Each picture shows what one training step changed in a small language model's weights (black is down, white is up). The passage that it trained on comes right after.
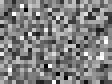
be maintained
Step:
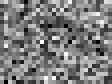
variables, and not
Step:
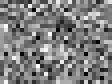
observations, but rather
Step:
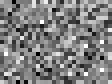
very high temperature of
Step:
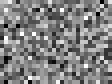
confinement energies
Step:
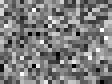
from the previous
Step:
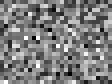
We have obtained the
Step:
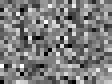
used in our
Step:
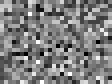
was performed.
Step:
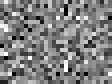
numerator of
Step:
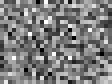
to take the range
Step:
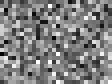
attract many
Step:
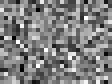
similar but as the
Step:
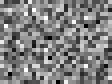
lattice constant to the
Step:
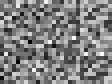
of the disk
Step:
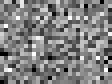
Eqs. 2
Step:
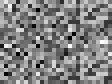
radius of the
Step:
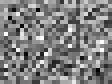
events in the
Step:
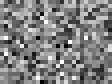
not independent.
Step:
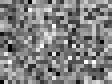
identify a
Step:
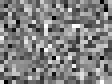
to the absence
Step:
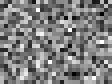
sound sources in
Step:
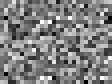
begin by considering
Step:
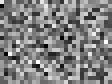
a case,
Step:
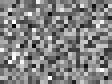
pass through the
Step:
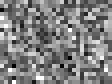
which a local
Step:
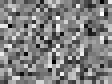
so some of these
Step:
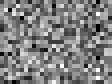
& \qquad
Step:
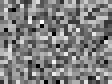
turbulence and
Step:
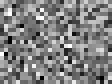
computed according to
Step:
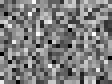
one may be
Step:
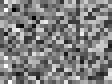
atoms around each
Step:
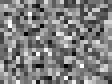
is in better
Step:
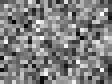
injected vertically
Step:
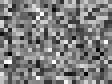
window and becomes
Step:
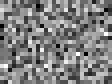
moves has to
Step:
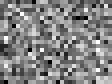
and upper bound levels
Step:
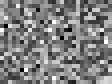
by a factor of
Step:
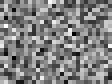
produced applying natural
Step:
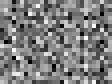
fermions exactly
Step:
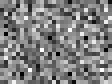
SMA in
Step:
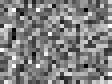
dependent feature on
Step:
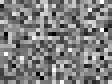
a wide range
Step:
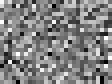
between the corresponding pair
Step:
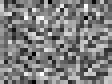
designed to
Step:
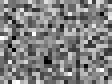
phonons could
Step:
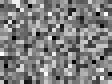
possibility and found
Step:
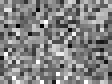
parameters can be found
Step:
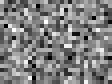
also predicted to have
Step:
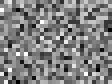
lifetime of the
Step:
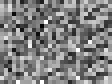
are characterized by
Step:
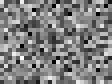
Following the
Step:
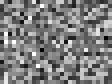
the number of modes
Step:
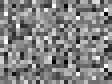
motivated by
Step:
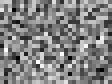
thermal modes,
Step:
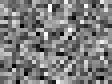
marked features:
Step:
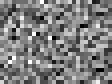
comprised of
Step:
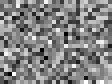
of electrical
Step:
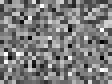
the interactions between any
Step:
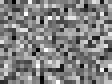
need to exist
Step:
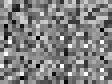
liquid behavior above
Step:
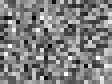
to assess
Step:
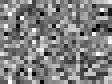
issn =
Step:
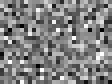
indicates that the carbon
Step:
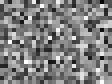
the qubit
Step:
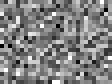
explicitly rely
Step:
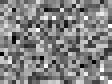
degree less than
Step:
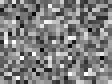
function of the number
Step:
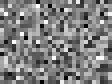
be diagonalized
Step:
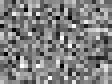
be found in
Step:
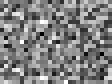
part of the
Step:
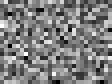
2 of the code
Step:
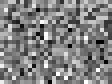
particles was established
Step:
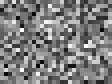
function of the
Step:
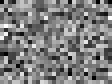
Fig. 4c
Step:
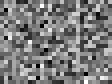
The inductor
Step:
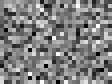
compatible with
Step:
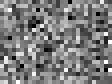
respectively. Then using
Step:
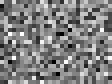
a constraint so that
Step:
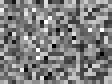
to the posterior
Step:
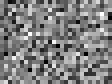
have depicted
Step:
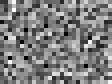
dependent on how
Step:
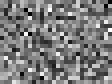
Fisher matrix
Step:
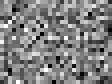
holds the main
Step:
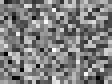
by an equation of
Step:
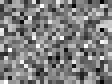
the probability between
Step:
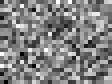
scenario, which can
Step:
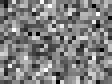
next stage,
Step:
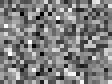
is thought
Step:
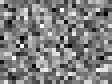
used is a
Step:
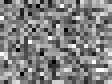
F (fine
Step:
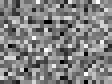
model to explain the
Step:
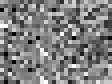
both types of
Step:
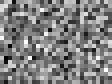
provide a solution to
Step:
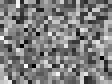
in this procedure,
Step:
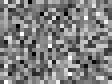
left with just five
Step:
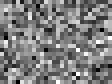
are dominated by
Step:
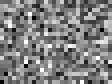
is set to
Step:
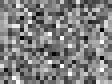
Magnetic field and
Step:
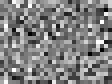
an unstable
